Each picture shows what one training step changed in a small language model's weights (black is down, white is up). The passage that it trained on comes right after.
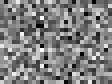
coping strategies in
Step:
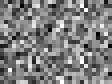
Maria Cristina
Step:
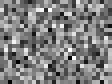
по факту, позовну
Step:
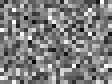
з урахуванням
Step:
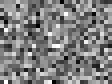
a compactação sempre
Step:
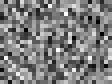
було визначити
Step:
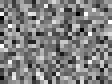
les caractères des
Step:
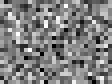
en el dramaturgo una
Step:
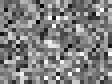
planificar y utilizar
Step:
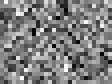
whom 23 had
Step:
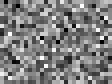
quyidagilarni misol
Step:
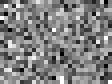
gerais Os voluntários
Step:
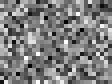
la casa, de la
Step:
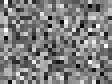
раскрытия и
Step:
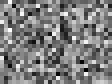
perwahyuan yang
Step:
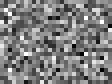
la suivante : comment
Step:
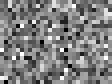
processo e garantir a
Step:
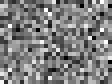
aktivitas fisik
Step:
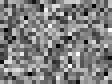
latinos no son
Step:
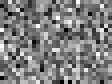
seu bem-estar e
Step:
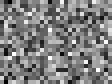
jauh lebih besar
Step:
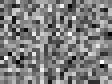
аз ду адад
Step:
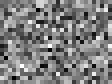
de las agresiones
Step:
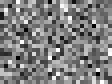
ва топонимларнинг
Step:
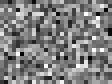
olan politikalar yeni
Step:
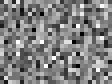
yuklamalari ochib
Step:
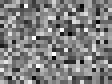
of social cognition as a
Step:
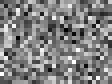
von zwei Bauern
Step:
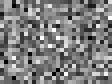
va salbiy jihatlarni
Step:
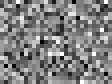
\sin y.$$ Bu
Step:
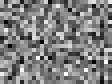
konsuneriasini talab
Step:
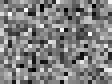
será demandado para
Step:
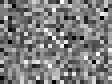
hamkorlikni rivojlantirishga
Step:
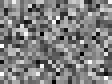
juda muhimdir. Ot
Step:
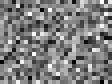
(под ними
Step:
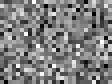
to'sqinlik qiluvchi
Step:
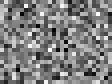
Performance*. – New
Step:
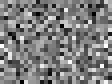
o'zining katta
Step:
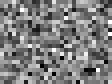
P., & Caruso,
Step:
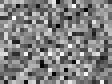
Poster Verhalten
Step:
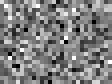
наоборот, самым
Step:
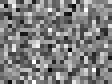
кластера играет
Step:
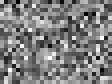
yaratish, grafik
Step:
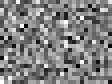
Cheung, W.
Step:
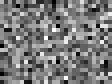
e nem de iniciativa
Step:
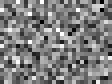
economy // Japan
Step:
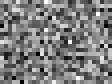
oder Nebenjobs
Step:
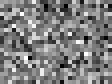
rayonnement solaire
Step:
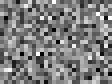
ijrosini ta'minlash
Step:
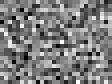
Apesar de não ter
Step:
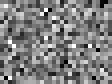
del proceso de obtención
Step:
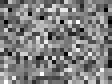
места событий
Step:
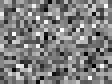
and a distinctive
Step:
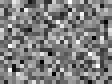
Retrieved from
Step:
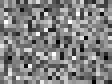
hohen Anteil an
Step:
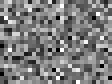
turfa ma'naviy
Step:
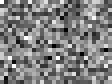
da literatura grega
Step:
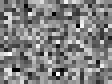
Ta'limiy faoliyatda
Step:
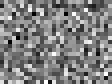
háreket etken.
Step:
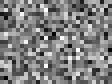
этому мы тоже
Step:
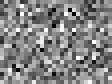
G Glaubwürdig
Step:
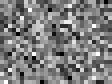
собственник должен
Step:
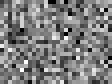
internacional y un apoyo
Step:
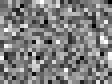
la foule exécute
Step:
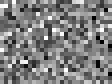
Bronza ustidan
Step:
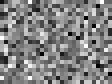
Press (UK). -
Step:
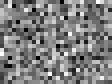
apuntar también que esta
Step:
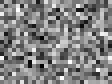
- a) Não há
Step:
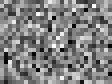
CNJ assegura
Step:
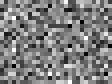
times faster.
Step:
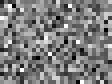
itinerario que, de
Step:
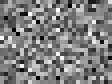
Simonov I.
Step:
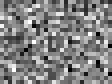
Janeiro: Nova
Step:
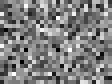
acuáticos que generalmente
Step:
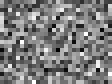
... Hawaii
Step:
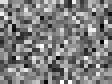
В последние годы
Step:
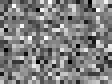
pedagogik omil bo‘lib
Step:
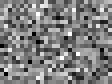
o`zlashtirish natijasida inson
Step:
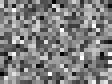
dia 11 de março de
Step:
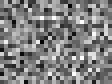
cabe indicar que en
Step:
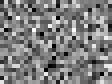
Sempre pigmentada
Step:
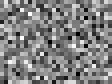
peças industriais
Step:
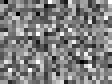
durumu dikkate
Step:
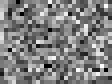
The Transformation of the
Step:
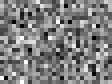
exponen las diferencias
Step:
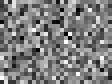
Berdasarkan temuan
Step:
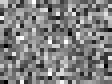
otpad prestaje
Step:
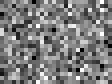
scientific research institute
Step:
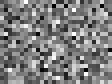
pariwisata yang
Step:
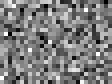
conteúdos, é
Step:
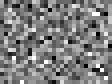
MIZ tashkil etildi.
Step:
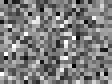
nomlangan bu majmua
